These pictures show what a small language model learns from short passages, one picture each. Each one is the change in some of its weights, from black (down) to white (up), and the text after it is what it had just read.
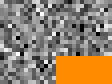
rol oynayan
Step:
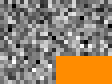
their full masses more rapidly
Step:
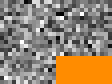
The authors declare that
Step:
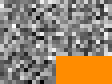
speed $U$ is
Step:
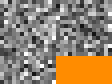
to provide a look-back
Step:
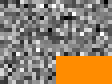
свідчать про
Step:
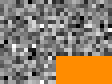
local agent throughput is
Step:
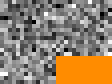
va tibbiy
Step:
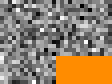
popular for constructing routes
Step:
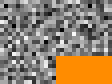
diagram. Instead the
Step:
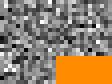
that this specific property of
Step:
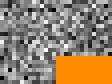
initial guess does not even
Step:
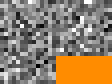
results we have found here are
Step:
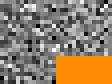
the screen menu
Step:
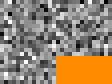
statistically significant (p
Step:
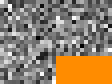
were measured on-site
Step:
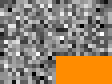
6 raqamlari
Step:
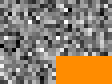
7 days. The most common
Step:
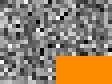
donors) for electron
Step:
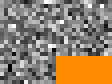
to school. This implies that
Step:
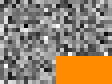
anchor bolts
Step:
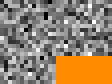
flat bands},\
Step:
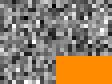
top of a column of
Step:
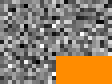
suggestions to the
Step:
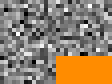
shown in Fig. 6.
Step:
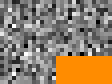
conflict of interest The
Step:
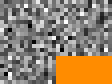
which establishes, among
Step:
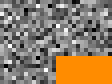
determined from the portable
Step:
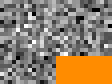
provide a means to estimate
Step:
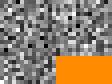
a thermodynamic interpretation
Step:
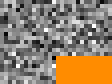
куннинг энг
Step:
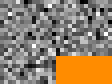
ketika guru
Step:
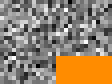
strength of 40 MPa
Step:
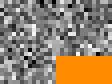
withdrawn. Her
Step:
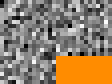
of well known tetrad
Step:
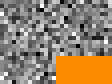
must be borrowed
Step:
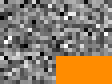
the linear calibration of
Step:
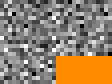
companies to provide more accurate and
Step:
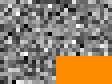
hamma uchun bir xil
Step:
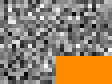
the greatest fraction in a
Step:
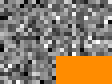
to both statistical calibration
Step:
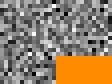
3. As it is possible
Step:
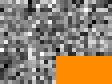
akan digunakan
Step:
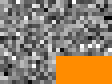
is defined with respect of its
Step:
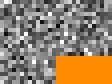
variability in the data.
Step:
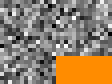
white images which is represent by
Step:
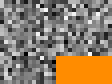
distinguishing between the two
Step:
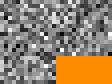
including insecure land
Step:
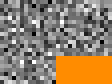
the geometric parameters.
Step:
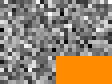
Abstract This paper examines
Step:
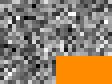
correctly detected by both
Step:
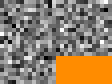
concept, however, yields the
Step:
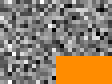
5, to altered
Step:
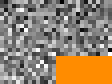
| Dense Block
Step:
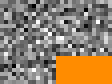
la superación de los
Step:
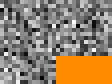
self-absorption in case
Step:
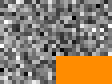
bo‘yicha yetarli
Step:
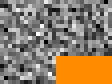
the CPO production process will
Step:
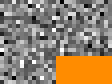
the geometric positioning of
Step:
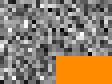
through parameterisation, the
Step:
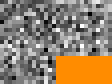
having a very heated
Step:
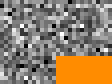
% et dépasse
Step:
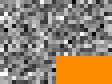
life related to feelings with
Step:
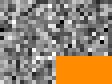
the adiabatic approximation
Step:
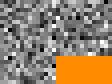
in the dropdown list
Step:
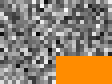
shaded blue regions are
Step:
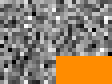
with a focus on the quality
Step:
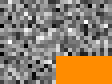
of the substrate.
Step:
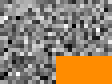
allocated beds
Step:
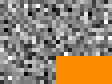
one may create the eigenvalue
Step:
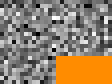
our goals to understand, whether
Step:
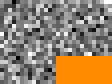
result of the interactive
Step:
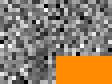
identified through characteristic findings on
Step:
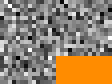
the previous together, the working
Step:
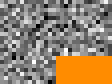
two phases. As will be
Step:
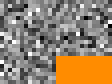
magnitudes for various
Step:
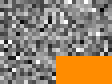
“*We need to
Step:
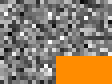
to important new insights that
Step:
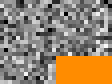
trial can be stored
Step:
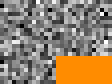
information flyers in all
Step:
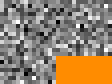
multiple disconnected
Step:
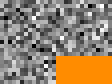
masonry infilled
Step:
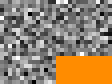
locality in the host
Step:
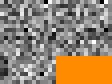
а рациональность — как
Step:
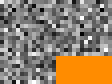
ham bo'lajak
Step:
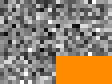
while $I$ is the
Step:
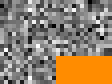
berish lozim:
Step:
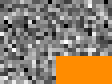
waveforms. Reference
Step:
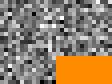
we discuss the implications of
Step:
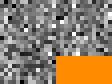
rivojlanib borishi
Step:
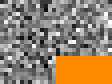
E_\gamma + \Sigma
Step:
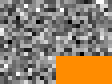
Sergipana de
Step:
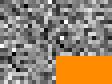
by suitable factors and shifted
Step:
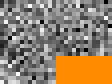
Hotamov N,
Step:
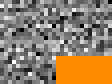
ROS partitioning,
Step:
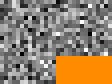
a equipe.
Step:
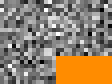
very high. As a
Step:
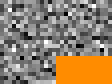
be too soft to pass the
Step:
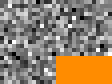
corrected by the quantum effect
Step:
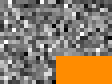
coupling between vulnerabilities that are
